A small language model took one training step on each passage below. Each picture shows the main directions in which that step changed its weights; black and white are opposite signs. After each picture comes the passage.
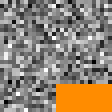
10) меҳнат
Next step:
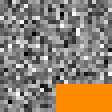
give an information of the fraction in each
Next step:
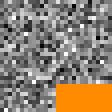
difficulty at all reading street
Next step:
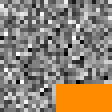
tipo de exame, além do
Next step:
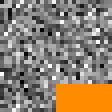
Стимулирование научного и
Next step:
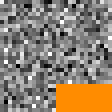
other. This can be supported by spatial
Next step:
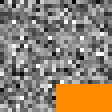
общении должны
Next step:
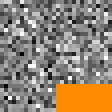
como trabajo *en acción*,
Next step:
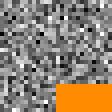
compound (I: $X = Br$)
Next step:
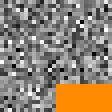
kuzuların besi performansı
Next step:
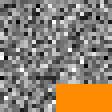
que a guerra imperialista
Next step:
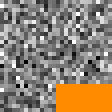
menggunakan media akan terasa
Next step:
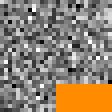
to rethink the Sharia norms
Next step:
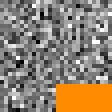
should be considered. Keywords
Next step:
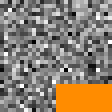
цифри 1-9, а
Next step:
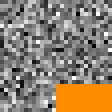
iqtisodiyot fanlari nomzodi (DSc),
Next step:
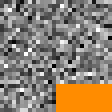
The Council of the European Union is
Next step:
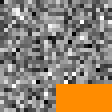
bow down to them or worship
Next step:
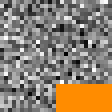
search for therapy. **N Engl
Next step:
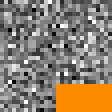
خوداستنادها با
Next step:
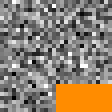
tushunchalarini anglatadi.
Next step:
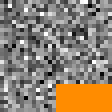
бўлади: сўзлаш,
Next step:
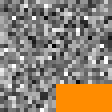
focused on manufacturing output as the
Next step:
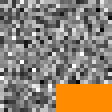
уравнения переноса: для
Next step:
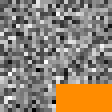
Sangam literature is set against the
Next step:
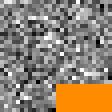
analysis of the Prometheus and
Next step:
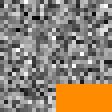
tomirli to'lishish qayd
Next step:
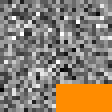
is still unknown the effect of covering
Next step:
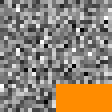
associated with open space activities and to provide
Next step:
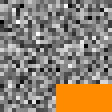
pensar sobre o desenvolvimento da
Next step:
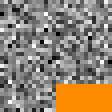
% preload ball screw changes
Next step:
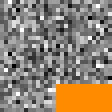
doctors appointed. Conclusion
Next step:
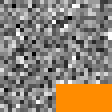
and expands rapidly with load increasing.
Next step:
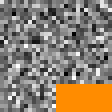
on the results of these calculations,
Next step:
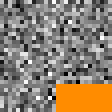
conocimientos representa el conocimiento
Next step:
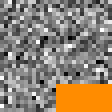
relationships between the human body and architecture.
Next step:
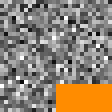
Observers are then asked to
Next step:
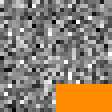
for exploring and evaluating our knowledge
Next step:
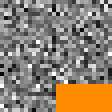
operación ...¿el
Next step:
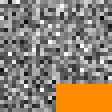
hamkorlikni kengaytirish va
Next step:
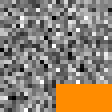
appraisal of the object of
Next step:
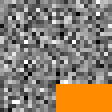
A Versatile Visualization
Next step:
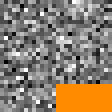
yang sudah dijadikan
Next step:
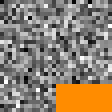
Gender Female 123
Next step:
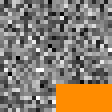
worldview, and improved the educational efficiency of
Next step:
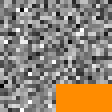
University Hospital of Algiers,
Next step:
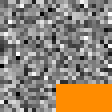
hindiy tilida samarali ijod
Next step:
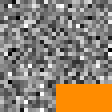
prevederilor "Legii Nr
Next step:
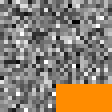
this obligation by engaging in
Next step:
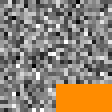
average of less-sensitive
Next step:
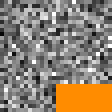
immune mechanisms to clinical translation.
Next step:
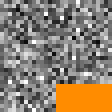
accordance with the recommendations of the
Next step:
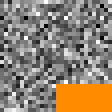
ko'pgina pedagog va
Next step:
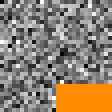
не лише міждержавному),
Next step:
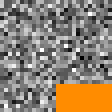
API to develop an automatic document
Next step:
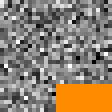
transfer of components from blood to milk such
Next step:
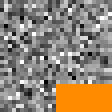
the seed kernels were determined.
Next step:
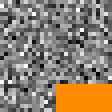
cual se cambia de posición
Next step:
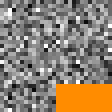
Ленін йому наказав
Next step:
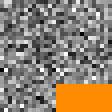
but includes Āgama and
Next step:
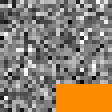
семантики и функций
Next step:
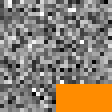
система. Изследването
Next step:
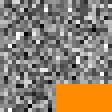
systems in programming education support the development
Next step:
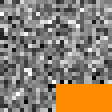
estas propuestas no se
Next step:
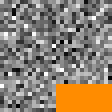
not be effective if there is no will of
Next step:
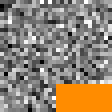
ou sous le pergélisol
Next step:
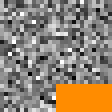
en tabla y por tanto ser
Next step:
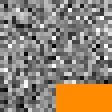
the Art Deco architectural and
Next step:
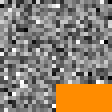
Середня площа
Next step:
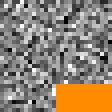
gender. These results contribute to a more general
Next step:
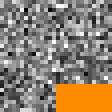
elektrostatik kuch bilan
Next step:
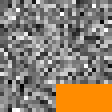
Conclusion: Our results showed that patients in
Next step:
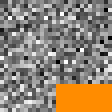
the Japanese language skills of
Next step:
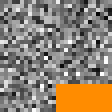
names, and on combining the
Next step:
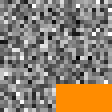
could only be assumed for a subset
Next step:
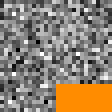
that verified attracted insects.
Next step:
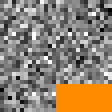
levels low, moderate to severe depending
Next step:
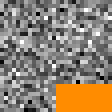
telah menekankan bahwa
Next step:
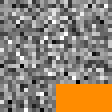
and continued to rise to
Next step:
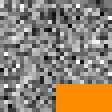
to improved clinical outcomes. Keywords:
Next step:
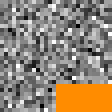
metal-substituted zeolites
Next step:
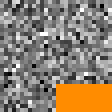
procedures help our understanding of how species changed
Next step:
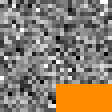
дохода. автором
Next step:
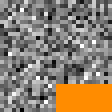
within the Risk Register -
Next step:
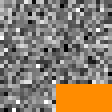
Markaziy Osiyo xalqlari
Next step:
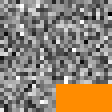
xonani tashqi muhit
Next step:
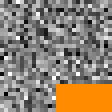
yetuk insonni tarbiyalash
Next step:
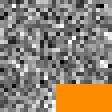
Nurse's Contribution to
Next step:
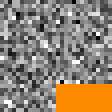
CT data allows for an accurate observation
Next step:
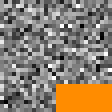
percentage have: food supplies for four days
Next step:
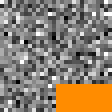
а й психічному
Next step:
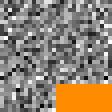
V.M. Karimova,
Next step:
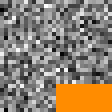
| VAT number: BE0755
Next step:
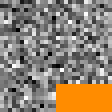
membuat siswa pasif
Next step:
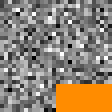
shaft and mounting of
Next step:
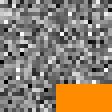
на задний план как
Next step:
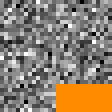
There is a negative dynamics of investments in
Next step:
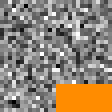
the selected pond were studied. In
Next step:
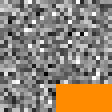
invece, il riferimento è
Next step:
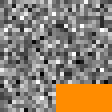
the structure, objectives and mechanisms of the UN
